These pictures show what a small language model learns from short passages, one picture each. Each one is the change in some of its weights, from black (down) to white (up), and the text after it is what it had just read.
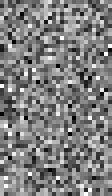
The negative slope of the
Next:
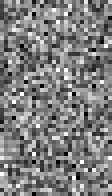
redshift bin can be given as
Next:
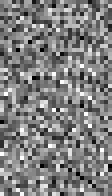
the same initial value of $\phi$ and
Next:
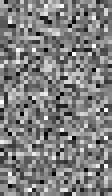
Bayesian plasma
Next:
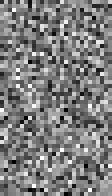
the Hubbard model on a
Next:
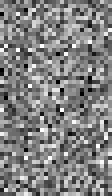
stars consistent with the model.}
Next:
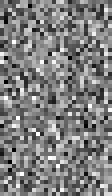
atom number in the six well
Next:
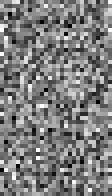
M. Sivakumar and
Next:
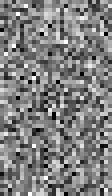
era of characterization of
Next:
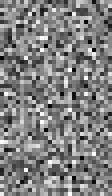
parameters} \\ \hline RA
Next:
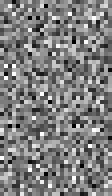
fits. Allowing one more
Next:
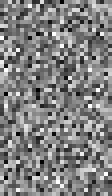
to the empirical variance of
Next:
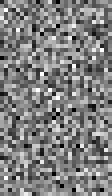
reaches a correct stable
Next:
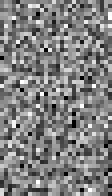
These CsMPs can potentially
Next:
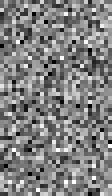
using pPXF to match the
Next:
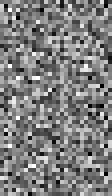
the horizon), \,
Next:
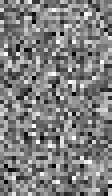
well as acquire data with light to
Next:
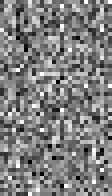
$\theta_{3}$ to obtain the energy
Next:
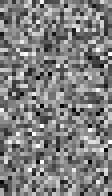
compute the bosonic
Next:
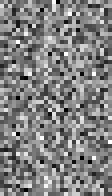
edges are different for each value of
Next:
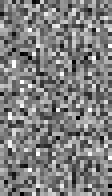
feature of LLMs in
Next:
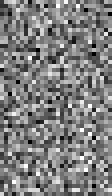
strongly-populated region,
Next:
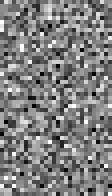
$z$ distance of about 1.5
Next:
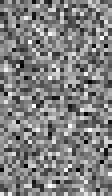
perform an ablation study demonstrating
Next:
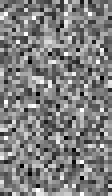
right-handed group. For
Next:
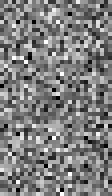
fine delay correction into the
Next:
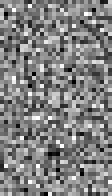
compressed region, represented by
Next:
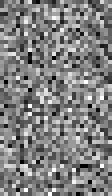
outputs of a DNN
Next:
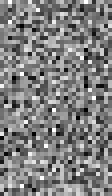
delay performance at Nash
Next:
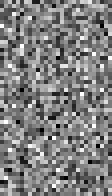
on which we agree within the given error
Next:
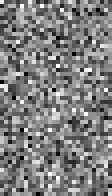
which is a subset of the
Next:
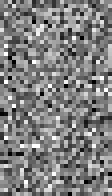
this procedure in the theoretical
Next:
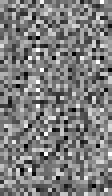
imagine that $G$ could
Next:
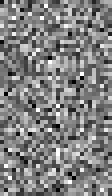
especially wireless
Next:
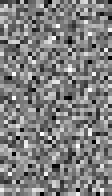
strict top-$1$
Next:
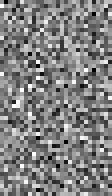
spur of gas that appears
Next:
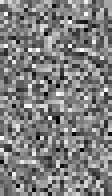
this down into low-pass
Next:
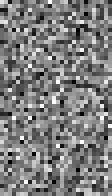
prevents downstream
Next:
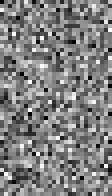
off}$ can be considered as
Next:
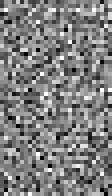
range of input formats (or
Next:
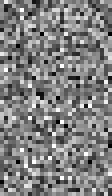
of considerable magnitude, the
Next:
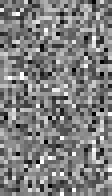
$\sigma_2$ is given by
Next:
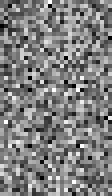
Carlo simulation. While
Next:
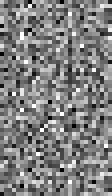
stains (i.e. resulting
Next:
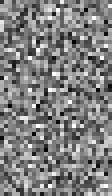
$x(t)$, then the output
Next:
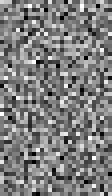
framework for single-trial
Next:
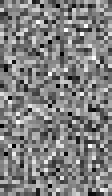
understanding this fundamental
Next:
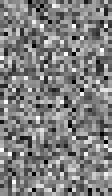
tends to decrease at higher
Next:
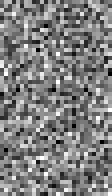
and function symbols. The
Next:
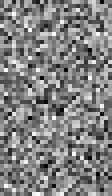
and its application to our sample. In
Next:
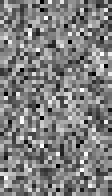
\tool with Path Length}
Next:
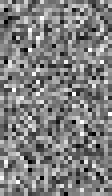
we can derive the expected rejection
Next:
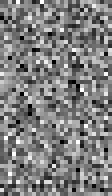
will be comparable at least for
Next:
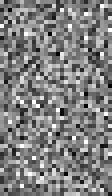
MDE is treated as a
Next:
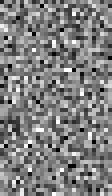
of Eq. (1) may exist
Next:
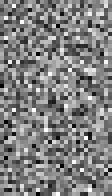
filters to these data to
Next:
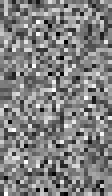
[111] mapping the
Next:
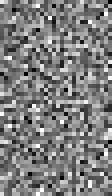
Azbel, Zh.
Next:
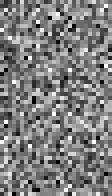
observed a few quiescent
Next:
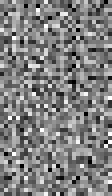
that these data have been superseded
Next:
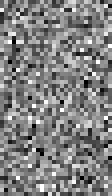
using WCs for normalization, we
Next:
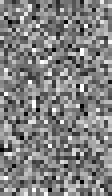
known label. The overall
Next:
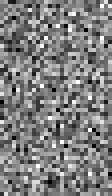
emission region before electrons that
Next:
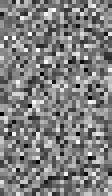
dynamic environments.
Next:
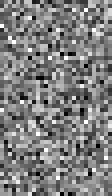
on particular quantization choices
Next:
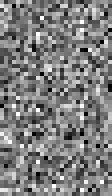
Aviv University, Tel
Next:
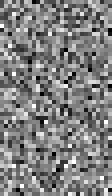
on stellar evolution processes of
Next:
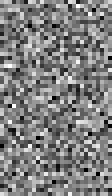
within the surface. The total heat rate
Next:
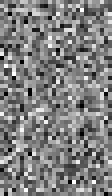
cut. In view of their
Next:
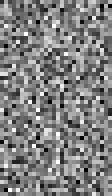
right above the upper boundary of
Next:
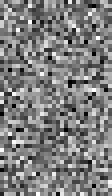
remains to be accomplished
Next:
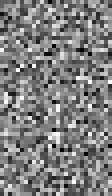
star by integrating the density
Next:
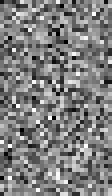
the excitation gap, such
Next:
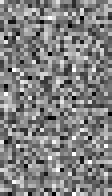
\textbf{Exact Match
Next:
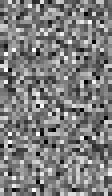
to give an upper bound for
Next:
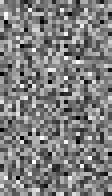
engineering such systems. We
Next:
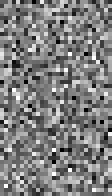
be very limited on such a
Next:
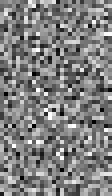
assume that [O/Fe]
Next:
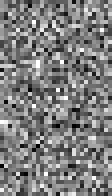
implicitly included in the mass
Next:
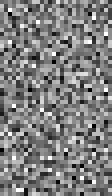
these representatives themselves
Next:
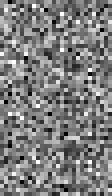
and possible deviations from a pure
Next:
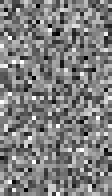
\ee The asymptotic data at
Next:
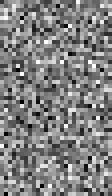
may even be totally localized and
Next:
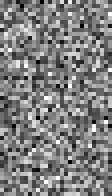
neither exogenous nor
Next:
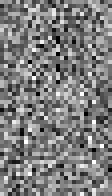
made use of the AKS
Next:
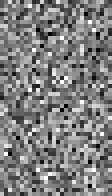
to study the microscopic states
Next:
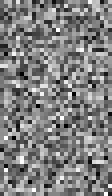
restricted detection range of the
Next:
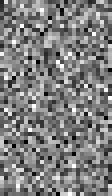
and charge conjugation are
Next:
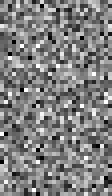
for a constant $C$ we have,
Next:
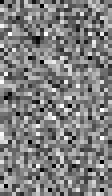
of programming that they were
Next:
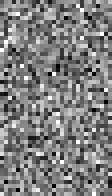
first experiment we would like to
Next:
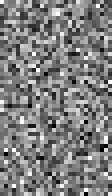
trust with management. If
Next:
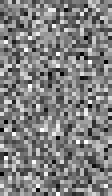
choice of pixel scale. The
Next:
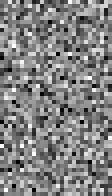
to stellar activity or rotation
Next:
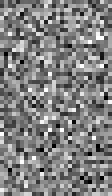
The product of the photon
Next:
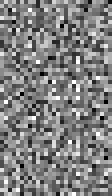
are strongly dependent on the grain
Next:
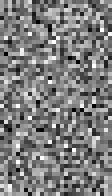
a quantum state reconstruction problem.
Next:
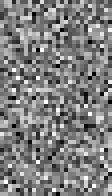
search for possible sterile
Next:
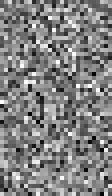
going into a new one with more
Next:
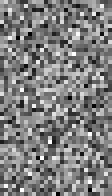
results to describe the status
